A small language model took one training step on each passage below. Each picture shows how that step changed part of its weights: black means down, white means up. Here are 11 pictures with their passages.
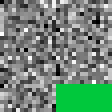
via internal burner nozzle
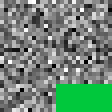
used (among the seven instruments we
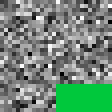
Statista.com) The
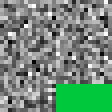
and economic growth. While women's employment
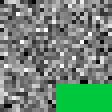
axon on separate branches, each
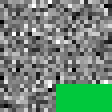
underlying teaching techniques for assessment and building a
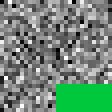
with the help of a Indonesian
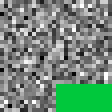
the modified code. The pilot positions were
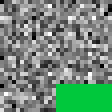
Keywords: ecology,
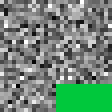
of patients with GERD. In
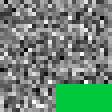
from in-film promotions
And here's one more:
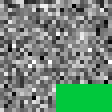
adequately supported by citations?
